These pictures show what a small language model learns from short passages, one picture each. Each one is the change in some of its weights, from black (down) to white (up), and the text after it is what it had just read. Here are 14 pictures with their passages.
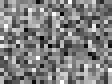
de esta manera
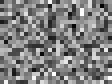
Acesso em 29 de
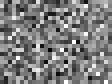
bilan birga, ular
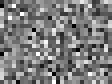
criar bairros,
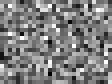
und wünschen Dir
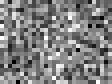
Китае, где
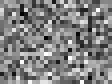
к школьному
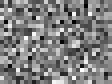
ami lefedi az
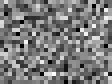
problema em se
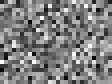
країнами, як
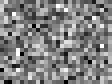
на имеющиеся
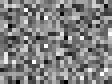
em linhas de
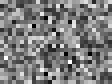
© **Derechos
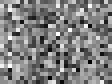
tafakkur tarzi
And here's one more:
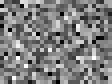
SAFW¹ ou
